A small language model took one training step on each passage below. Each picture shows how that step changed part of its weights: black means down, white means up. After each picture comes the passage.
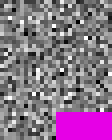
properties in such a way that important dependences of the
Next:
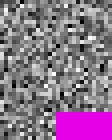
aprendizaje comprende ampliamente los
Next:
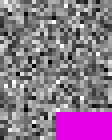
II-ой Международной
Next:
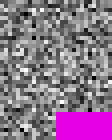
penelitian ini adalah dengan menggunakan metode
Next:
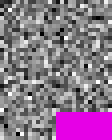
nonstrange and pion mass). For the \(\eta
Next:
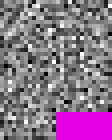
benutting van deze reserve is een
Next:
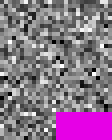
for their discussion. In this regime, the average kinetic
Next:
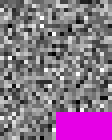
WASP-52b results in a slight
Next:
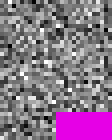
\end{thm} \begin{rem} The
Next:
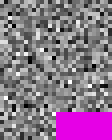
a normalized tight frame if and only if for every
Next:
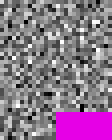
hasil analisis K menunjukkan
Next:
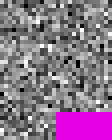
of the space. Similarly, we denote by
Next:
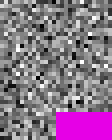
perangkat lunak tanpa
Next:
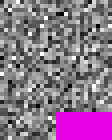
points. It is crucial for a solver to accurately
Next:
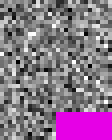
o'z leksik ma'nosini
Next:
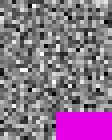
does not penetrate $gH.$ We will say
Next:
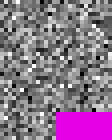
битилган Кидара айнан бир
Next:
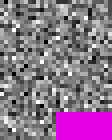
Yaygın olarak yapılan
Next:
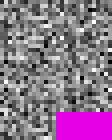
K. Geremew, K.
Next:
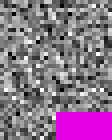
студентів. 3. З'ясувати
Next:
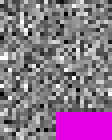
the eye. The Gibbs free energy
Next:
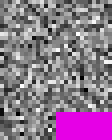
divisors of $\mathbb{Z}_m$ is\\
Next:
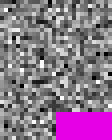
At\/ $s=1$, the Laplace transform
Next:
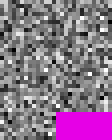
is artificially changed by varying in an arbitrary
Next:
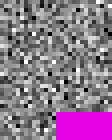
and {Young}, Olivia}, title
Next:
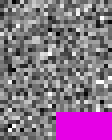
– период возникновения и развития
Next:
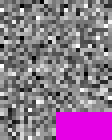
or equal to $\delta$, \\ then not all the
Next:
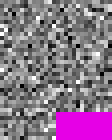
as to achieve this value of the maximum velocity in the region
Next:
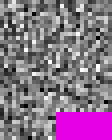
first and third author, therefore, acknowledges with
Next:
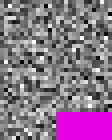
\end{table} Concerning the wavelength
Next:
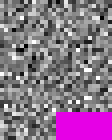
بالجواز؛ إذ ليس
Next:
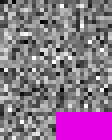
линии, о которых шла речь,
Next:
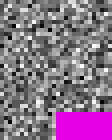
indicating we may also be sensitive to
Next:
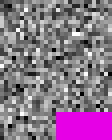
kullanımına ilişkin
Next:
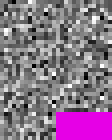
الدراسات الفلسطينية،
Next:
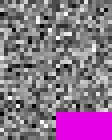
demonstrate the existence of a sQME at the
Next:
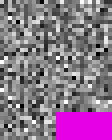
the lattice. In the $56^4$ lattice
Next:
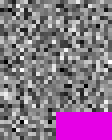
va muqobil vizual PR
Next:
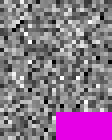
يتماشى مع متطلبات
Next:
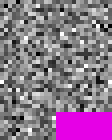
mustahkamlash yili” ga
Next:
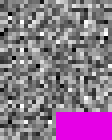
therapy $p$ arriving at
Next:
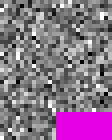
işleriyle ilgili bazı
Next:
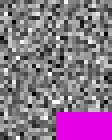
lenne szükség. - A
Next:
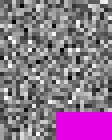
tokamak~\cite{Ge2009}. We
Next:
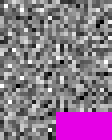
slovarji, vzporedni
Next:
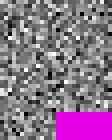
studied in a simplified, line-based model of a
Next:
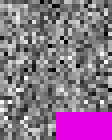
da responsabilidade fiscal, pode ensejar
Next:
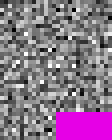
participantes, pois à medida que a
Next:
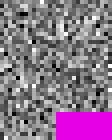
lines 1 and 2, the upper (UB) and
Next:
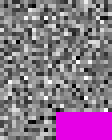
há uma dificuldade em aprender
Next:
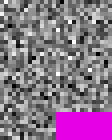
Raz, G. 2005. Actuality of
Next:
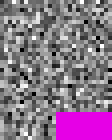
direct product, we compute the Ehrhart polynomials of
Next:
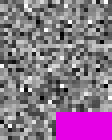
is {\it of $K3$ type}, if the
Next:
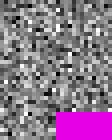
equation \eqref{eq:4dheat} using
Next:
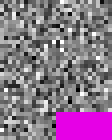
martingales} \author{Mikhail
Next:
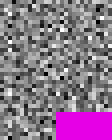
can be accounted for when passing to a
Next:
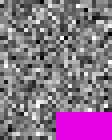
of $\Gamma$. We want to show that
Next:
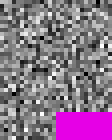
in MC and Sheath before it because of small
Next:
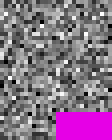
tenha uma gestão de pessoal
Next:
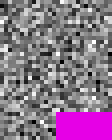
7. Таштемиров А. А.
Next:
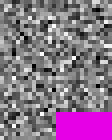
that with the ansatz $\psi(t)
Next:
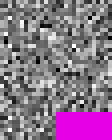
this causes the irregular convergence. It is
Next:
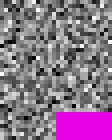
ratio of the radiation temperature to an effective blackbody temperature
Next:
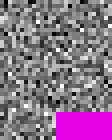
Math\'ematiques\\ CNRS\\
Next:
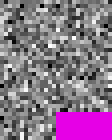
in Paris within the Manifeste Festival
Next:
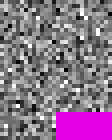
and explain the connection between the results for CM and relative
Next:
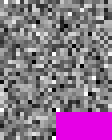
увлекательным. Это особенно
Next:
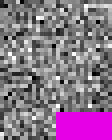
The simultaneous observation of insulating transport along one direction and
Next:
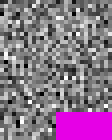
By adopting customary methodologies, such as
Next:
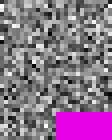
symmetric star of mass $m$ placed in a
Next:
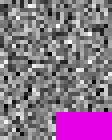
das dores articulares e uma melhora
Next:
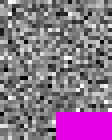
a morphism $$ \bigoplus \sO_Y
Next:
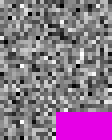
functions, Appell-Lerch sums.}
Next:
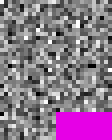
unrelated to the network. The fatal errors
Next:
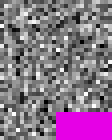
construct a new auxiliary function, and we also need
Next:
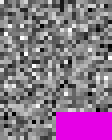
Т.Е. Луциц, О.
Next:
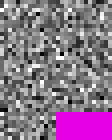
$N\subset M$ a subfactor and
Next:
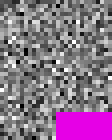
the power spectrum at that point, after which, the spectrum
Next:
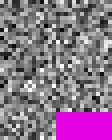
L\} \end{equation} that indicates the current motion
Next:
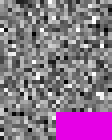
it does not produce a strong net observable circular
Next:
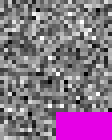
qolish xavfi. Shu
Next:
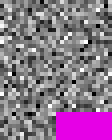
(red) spend about the same time to the right
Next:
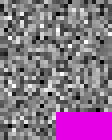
in a significant decline in both communication and sensing
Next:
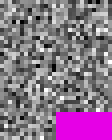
wrong as we remarked in (i). But
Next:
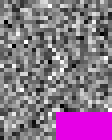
e.g.\ in~\cite{BoLa}
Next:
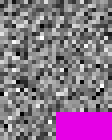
1949 [1] using observational data on the
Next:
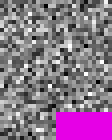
est nulle', {\em J. of
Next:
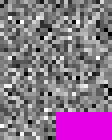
the difference between the computational flow of the distributed network reconstruction
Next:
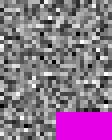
E INOVAÇÃO
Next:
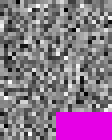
изланишлар турли хил
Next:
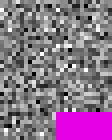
mánislerdi túsiniw
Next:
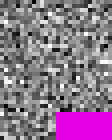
qilingan. Kalit so'zlar.
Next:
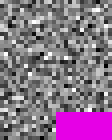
has vertices in $\frac{1}{q}\Lambda$.
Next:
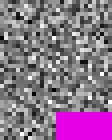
A small multiplier $\epsilon$ is used for the
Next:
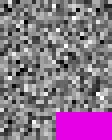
yönünde motive etmektedir
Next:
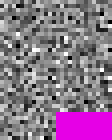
dastlabki umumlashtirishlarga keltirish
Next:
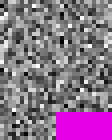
Biznes yo'nalishida
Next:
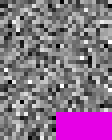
oshirish bo‘yicha takliflar
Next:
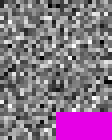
1, 3, 5$. The resummed curves correspond
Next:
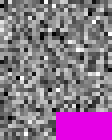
the cryostat at prime focus. (Right)
